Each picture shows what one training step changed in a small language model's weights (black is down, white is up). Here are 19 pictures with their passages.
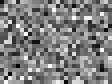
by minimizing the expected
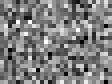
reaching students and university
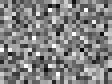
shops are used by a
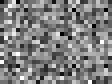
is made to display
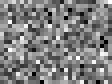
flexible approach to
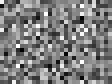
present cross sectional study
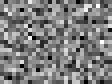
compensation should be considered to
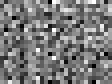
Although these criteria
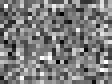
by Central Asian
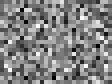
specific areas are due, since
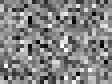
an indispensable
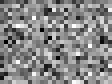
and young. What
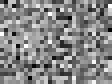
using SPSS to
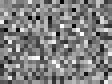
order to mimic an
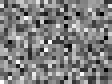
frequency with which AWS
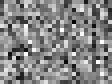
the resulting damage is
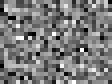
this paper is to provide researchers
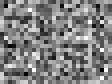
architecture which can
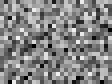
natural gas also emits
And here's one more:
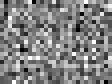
Mobile is increasingly
